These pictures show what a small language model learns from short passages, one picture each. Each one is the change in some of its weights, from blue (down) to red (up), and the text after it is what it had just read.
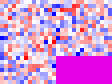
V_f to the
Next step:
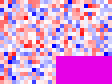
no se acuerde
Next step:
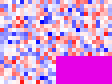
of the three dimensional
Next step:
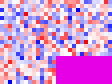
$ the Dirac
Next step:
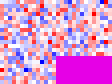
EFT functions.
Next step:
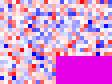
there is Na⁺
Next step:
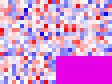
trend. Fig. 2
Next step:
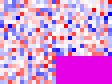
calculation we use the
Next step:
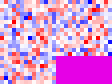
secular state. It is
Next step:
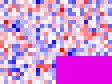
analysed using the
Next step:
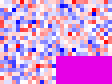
if the frequency of
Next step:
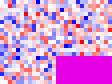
educators adopt
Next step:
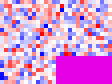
enriching for
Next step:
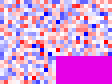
Literatur -
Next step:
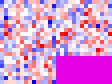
to distinguish between
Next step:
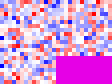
not statistically
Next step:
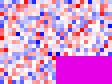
use as needed. This
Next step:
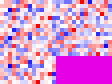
are released into the
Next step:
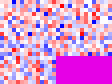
nu da curs
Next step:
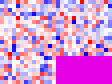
become possible, in
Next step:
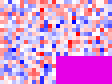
significant benefits
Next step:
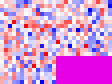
keyin vazni
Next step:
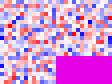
in shocks that are
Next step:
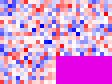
In the presence of
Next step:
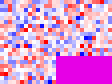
harmonic potential and
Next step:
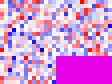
network layer
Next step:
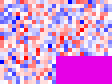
lung diseases that
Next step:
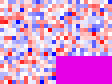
helped define
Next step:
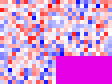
series. To
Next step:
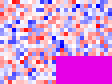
the inequivalent
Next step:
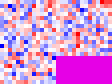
2. To find out
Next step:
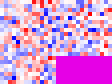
it contains 44
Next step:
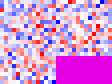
strongly dependent on
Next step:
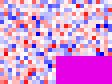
include tracking
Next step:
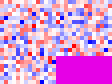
of feelings,
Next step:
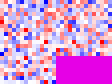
accuracy and thus
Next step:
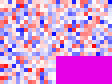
field), an order of
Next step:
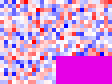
3), the linear
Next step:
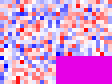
para as escolhas
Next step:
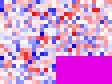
instance in the function
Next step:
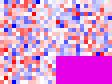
jako jeden
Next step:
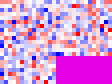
de classificação e de
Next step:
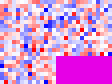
cathode for
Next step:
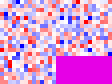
farming tasks
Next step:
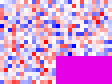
different properties which are given
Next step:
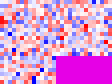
E)$ be a simple
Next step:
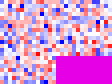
stretching of
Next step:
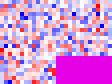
where vortices
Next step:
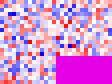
offenses, and
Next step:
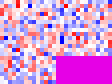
yang sudah
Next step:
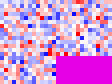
\end{align} where
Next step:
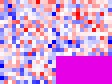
$\epsilon_M$ for
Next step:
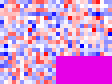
na Constituição
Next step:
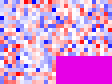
has been adopted for
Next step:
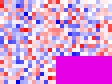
and A.V.
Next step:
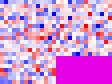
SkTs move
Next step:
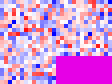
states $\rho(\omega)
